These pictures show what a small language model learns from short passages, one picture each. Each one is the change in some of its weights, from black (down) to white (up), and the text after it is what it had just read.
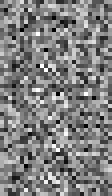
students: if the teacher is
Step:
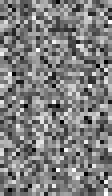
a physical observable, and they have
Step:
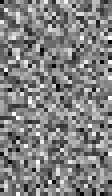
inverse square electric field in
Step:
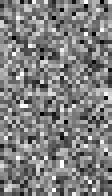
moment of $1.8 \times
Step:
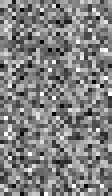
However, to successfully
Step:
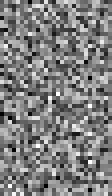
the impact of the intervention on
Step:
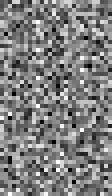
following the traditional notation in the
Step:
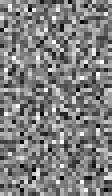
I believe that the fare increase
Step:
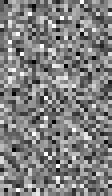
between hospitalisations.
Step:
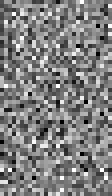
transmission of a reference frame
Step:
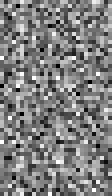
Science \& Technology of
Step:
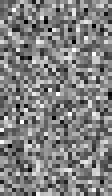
receptor antibody
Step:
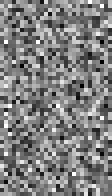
improve energy security, and
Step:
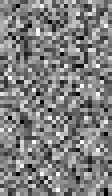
In Russia, there is no
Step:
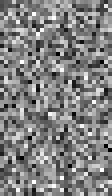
1]$. The density of data points
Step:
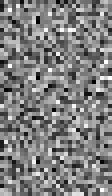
in the context of Planck
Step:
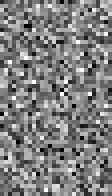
patients with DM. The combination
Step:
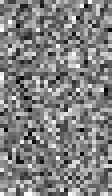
USDJPY, which
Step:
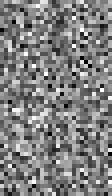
and down calculated bands in the
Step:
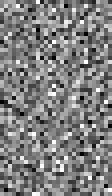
optimization. Once the LES
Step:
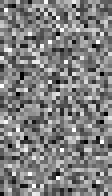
recommended to the future
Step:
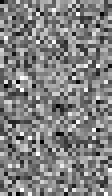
assisted can effectively improve the
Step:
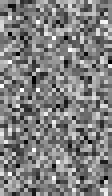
level, one for regular users and
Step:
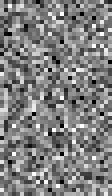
and combination of breeding and
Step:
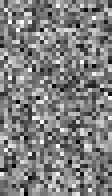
to the pixel occurrences
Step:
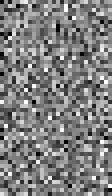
Al-Qaeda and its
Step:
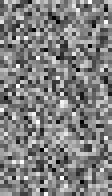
coefficients, where the weights
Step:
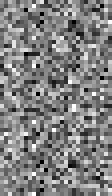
in EuAuAs.
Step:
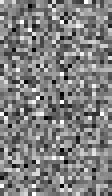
for urban and rural
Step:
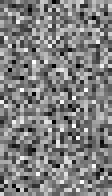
developments in the past decade and
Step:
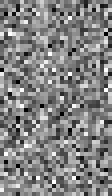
hydraulic experiments within
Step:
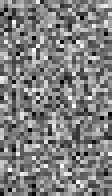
determines the streamer
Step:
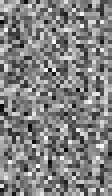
large plastic deformation and
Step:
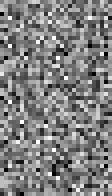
areas are still interested in
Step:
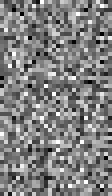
history of bilateral
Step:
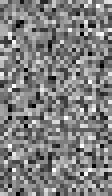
B7V and B8V star,
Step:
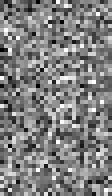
for various ailments of
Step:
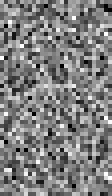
where groundwater and surface water
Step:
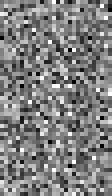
sound w.r.t.
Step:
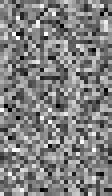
Conclusions In conclusion, this
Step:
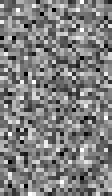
out for a PMSM unit
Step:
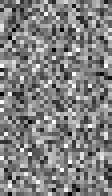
this article, different kinds
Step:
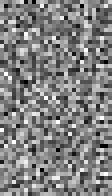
houses or the practice of
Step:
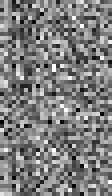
lead to results on the actual
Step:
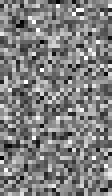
well as on the repetition of
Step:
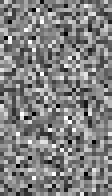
an excerpt from this sample
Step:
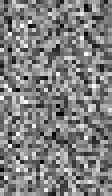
\hline Modeling of signal &
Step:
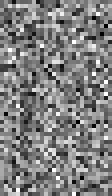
government to consider amending
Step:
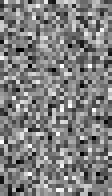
the total scattering time $\tau$
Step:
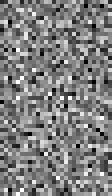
9 Absence Absence
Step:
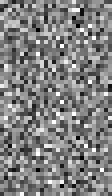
court proceeding,
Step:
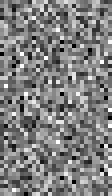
all elements of the project that the
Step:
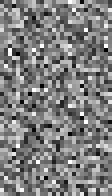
results in relation to the preservation
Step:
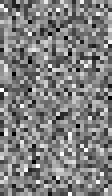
identify and critically analyse
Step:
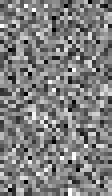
colored pNG bosons
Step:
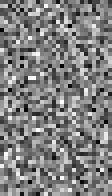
Then, by comparing the
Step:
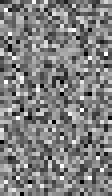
influence of the indicators on the
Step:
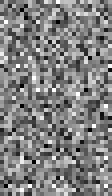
face, or if we are not
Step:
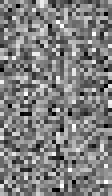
$\tilde U$ parameters of the simple
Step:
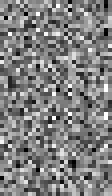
PBC and APBC,
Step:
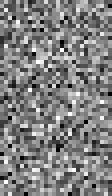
(e.g the word
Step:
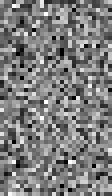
which derives a reliable
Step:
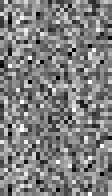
&\approx \frac{8 \pi
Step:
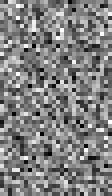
the maximally achievable probability
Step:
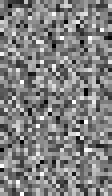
proof of this theorem is
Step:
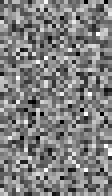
in the definition of the
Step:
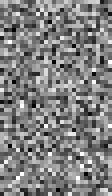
through the quality system, and for high
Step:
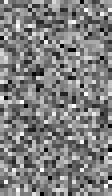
on overall survival
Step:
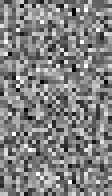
to electron mobilities decreases
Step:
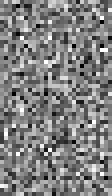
Study of Readymade
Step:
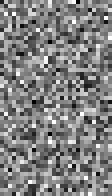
t- spanner of G with
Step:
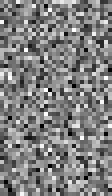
Software: DD,
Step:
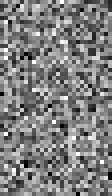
to those for Case A. For the
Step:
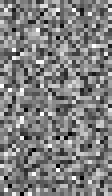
be further implemented for our
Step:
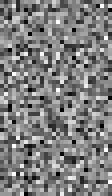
$\phi \psi'\to
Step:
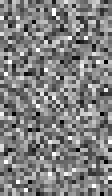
quantity on export
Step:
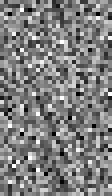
is very high portion of
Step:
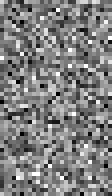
text. However, the measurements
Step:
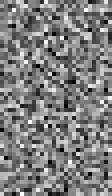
1: Age and gender
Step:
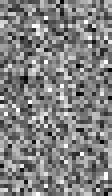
and p a vector and so even
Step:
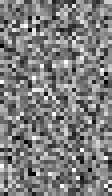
the REsearch centre on
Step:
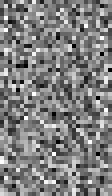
them favorable drop-in
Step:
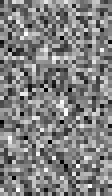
of the accretion population is the
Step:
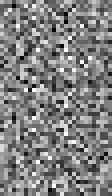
000 cycles and the
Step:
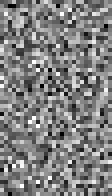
and PDP comparison of T
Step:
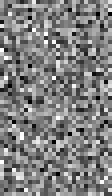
light propagation in periodically curved
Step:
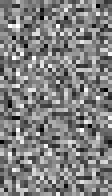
version of the program) this
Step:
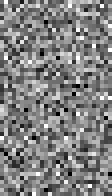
at Fig. 2(b), that these
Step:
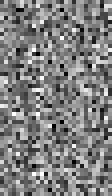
and apartheid and somehow
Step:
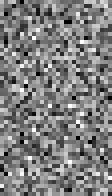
Capability This the third parameter
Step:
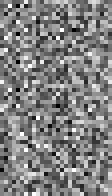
\begin{abstract} The
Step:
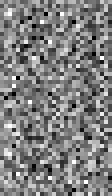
coverage in Mendeley for
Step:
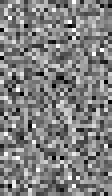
are confirmed by comparison with
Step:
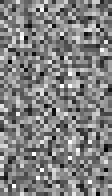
in the figure, are
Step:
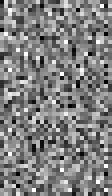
of the Cloverleaf where
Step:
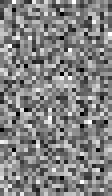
structure for the given loads -
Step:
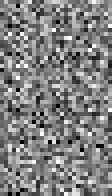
\label{sec:num} We
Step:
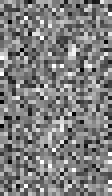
to the American
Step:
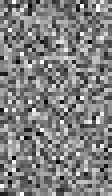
The method of payment is
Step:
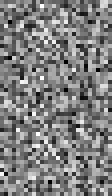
a state agency called the
